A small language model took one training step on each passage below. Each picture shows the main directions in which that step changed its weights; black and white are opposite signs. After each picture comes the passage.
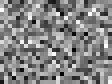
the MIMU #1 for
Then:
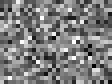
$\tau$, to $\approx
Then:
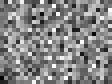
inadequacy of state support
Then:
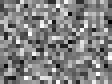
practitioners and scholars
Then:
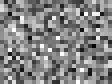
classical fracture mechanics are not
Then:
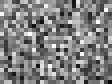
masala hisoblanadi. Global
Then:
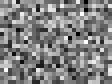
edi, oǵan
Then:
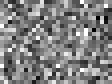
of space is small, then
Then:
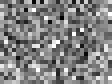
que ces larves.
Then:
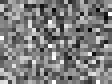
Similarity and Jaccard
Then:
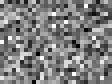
and to analyze how the different
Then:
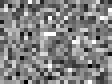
in agreement with current industry practice
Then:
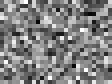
bugungi kunda
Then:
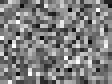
Here, for the specific relation,
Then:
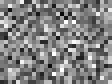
навіть приватному
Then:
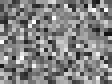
this letter. Figure 2.
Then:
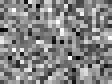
space plasmas. The simplest
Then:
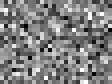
emission from rotation powered
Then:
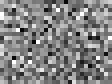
minus 3. It was 24
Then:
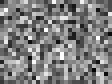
energetic cost of bending
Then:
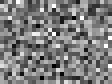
organs, such as
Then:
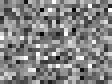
\caption{Top: The
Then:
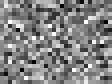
uygulama sıklık
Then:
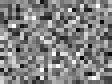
approach for generating multiple smaller
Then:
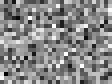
l'efficacité des
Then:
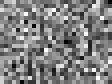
with unphysical lower dimension operators
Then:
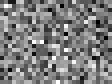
ekologik jihatdan
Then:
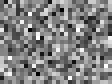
graphene nanoflakes
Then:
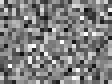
data and weakly labelled
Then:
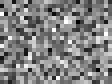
- pedagogik jarayonda
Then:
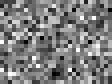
Berry phases are $0$
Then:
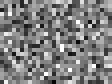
differential equations ($2n$ order
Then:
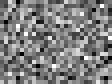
нормировки, которое
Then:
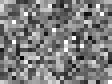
{\bibfnamefont {E.}~\bibnamefont
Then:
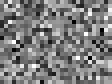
10% of the initial energy.
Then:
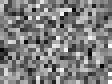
benefits. *Front.
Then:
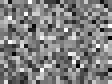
State Colleges of Education on
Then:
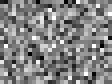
transverse elevation changes less
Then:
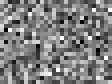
to the ways that "women
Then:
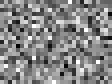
now are strong models to follow.
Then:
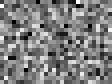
penyebaran informasi,
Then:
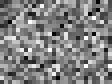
Phys. Rev. E {\bf
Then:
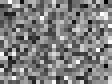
exactly for the entire energy energy
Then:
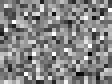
orqali oʻquvchilarning
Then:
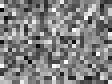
the top ten global public health
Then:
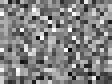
a scalable fabrication
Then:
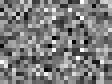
while playing, and the
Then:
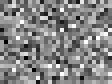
already a hint that local equilibrium
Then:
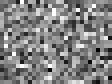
to pedestrians and
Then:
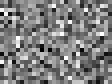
театра кукол».
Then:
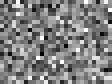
ushbu kelishuv
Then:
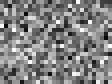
same magnitude as the initial DM
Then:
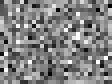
que imparten cursos
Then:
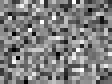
hoch, sondern vor
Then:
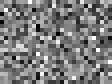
was realised that Generalised
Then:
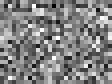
Red cedar)
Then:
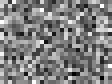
Indeed, the use of the
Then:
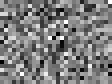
Students in our study described uncertainty
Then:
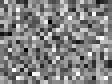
features, mainly: machine structure
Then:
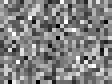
the red curves are the ensemble
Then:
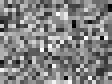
problems of creating inclusion.
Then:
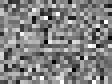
a type of Integrated
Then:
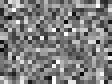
of land to build animal
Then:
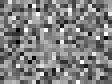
является весьма актуальным
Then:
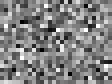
neural network, the type and parameters
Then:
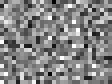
if the following property hold: For
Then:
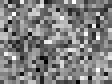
of the actor and critic
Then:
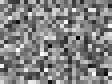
to follow a Gaussian distribution with
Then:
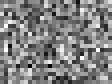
Изменение статуса
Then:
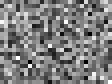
la obra. Las
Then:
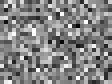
banyak tersedia.
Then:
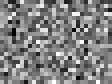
of Universities for Research in
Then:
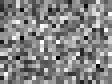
and $D$ evaluating to
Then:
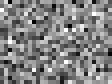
link to catastrophe
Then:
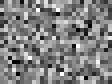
then clear that, as in the
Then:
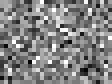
is an interesting and challenging problem
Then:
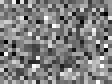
start by noting that a pair
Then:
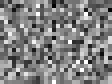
probability for neutrino oscillations at small
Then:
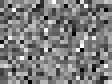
with the control sample. The total
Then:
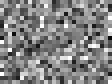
constructing gauge-invariant
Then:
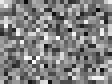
This could include an education portal
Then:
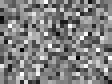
third Hermite order,
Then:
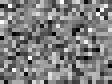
between water supply and health in
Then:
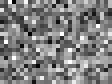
taken between 14 and 93 days
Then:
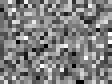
w zachodniej
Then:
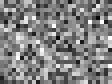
groups of industry-specific
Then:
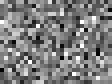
about how and why the total
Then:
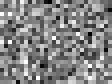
la théorie vers
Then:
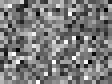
aan activiteit c kan
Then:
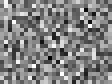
din conținut și
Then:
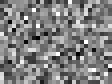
solidified eutectics contain
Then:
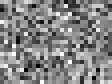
characters of fruits and
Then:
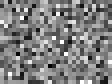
инновационной деятельности в Республике
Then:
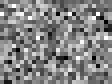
e_i are independent. This
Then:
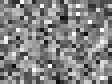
modeling of cancellation path transfer
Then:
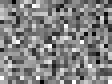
M-92. Jaw speed
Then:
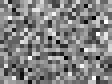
Area with population on different scale
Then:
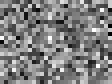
into view. 3.5
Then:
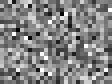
shape of a membrane be
